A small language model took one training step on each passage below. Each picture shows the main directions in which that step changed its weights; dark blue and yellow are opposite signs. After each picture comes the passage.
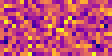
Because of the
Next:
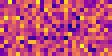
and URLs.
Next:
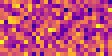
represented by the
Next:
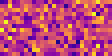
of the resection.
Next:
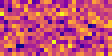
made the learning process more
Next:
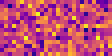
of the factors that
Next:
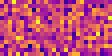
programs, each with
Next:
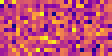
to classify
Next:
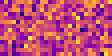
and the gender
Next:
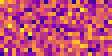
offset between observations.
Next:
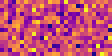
corresponding to the three frequency
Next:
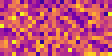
the approach of IT
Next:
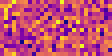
assist in limiting
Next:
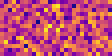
dimensionless relative coordinate
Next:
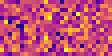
Hz) assigned
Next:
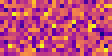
General Mental
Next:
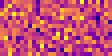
current assets are to
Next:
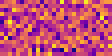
we chose a fixed
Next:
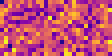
as a permeability
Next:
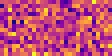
for equilibrium, equation
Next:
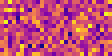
Nuno M.
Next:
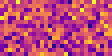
form factors can be
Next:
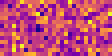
of the thermal state obtained
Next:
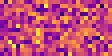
atomic pairs in
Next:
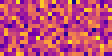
with the analytical findings
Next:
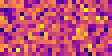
DA stars. In
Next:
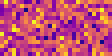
are \ttbar
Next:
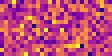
preservation and data
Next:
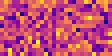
the accuracy of these
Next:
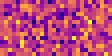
Table III shows that
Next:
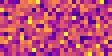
opposite direction when
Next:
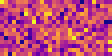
i = j \pm
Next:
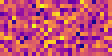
unseen data
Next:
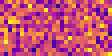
linked to memory
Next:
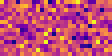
section. In Figure
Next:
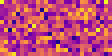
data used in this
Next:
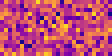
the female in
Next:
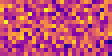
a gradual emission
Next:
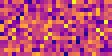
rate function behaves
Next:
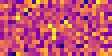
3 Sometimes 6
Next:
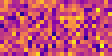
the effectiveness of the
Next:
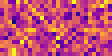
whereas the contour
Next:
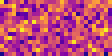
the final result.
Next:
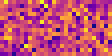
the pre- and
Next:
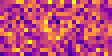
can see that the
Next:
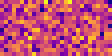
technique. Furthermore,
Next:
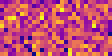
the wave-number
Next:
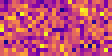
the domestic market
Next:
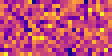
investigate how the performance
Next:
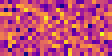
they induce a
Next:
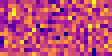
respectively by $\langle
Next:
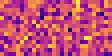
providers, all in
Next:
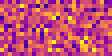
our research with a small
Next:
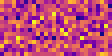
substantial costs
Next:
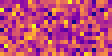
us do not know.
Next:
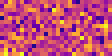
terms in the equations for
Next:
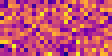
which is a potential source
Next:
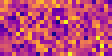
the strength of the
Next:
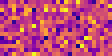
temperature and pressure.
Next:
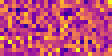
giving him
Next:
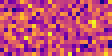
protected in mass
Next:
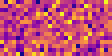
establish associations but
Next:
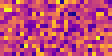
guidelines, and
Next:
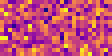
differentiated integration,
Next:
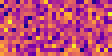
earlier observation,
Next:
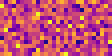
people with CeH
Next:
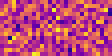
terms of estimation loss bound
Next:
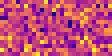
stage, a small amount
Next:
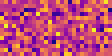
every other class in
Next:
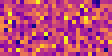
The remnant
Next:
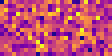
first result of this plot
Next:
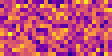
within the framework of the
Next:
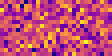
relationships that could have
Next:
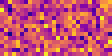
six parameters that have
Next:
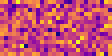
version and then we either
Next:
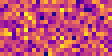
\over du}$$
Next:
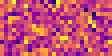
time. The results of
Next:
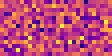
Students create
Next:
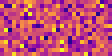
and online tools
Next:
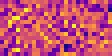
characters denoted
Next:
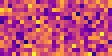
the specific Transmission
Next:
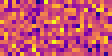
her suggestions to
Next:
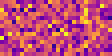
On Examination:
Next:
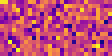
front around
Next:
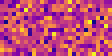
electrons need purely
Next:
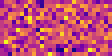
The system developed is
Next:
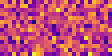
to focus on detection
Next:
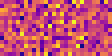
cosine and matrix
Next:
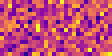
It remains to understand what
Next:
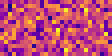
Our results are summarized
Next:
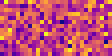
we extend the
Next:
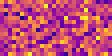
States is followed
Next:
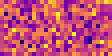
by itself cannot transform
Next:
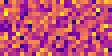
is converted into radiation
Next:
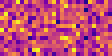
presented in application. It
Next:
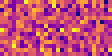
cells (Verma
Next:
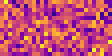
patients have experienced
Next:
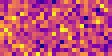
the bones of the
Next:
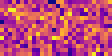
visible on the
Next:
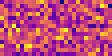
in the form of a
